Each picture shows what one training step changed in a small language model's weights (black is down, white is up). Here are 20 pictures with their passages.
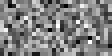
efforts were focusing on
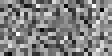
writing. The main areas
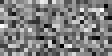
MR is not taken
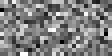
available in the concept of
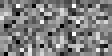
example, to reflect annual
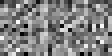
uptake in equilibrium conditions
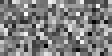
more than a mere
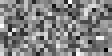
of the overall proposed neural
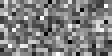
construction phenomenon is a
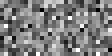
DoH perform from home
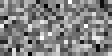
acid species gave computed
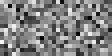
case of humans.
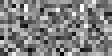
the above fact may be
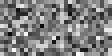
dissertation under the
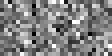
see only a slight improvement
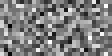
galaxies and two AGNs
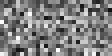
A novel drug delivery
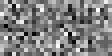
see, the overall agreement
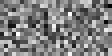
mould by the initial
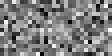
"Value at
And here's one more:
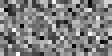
method that represents the
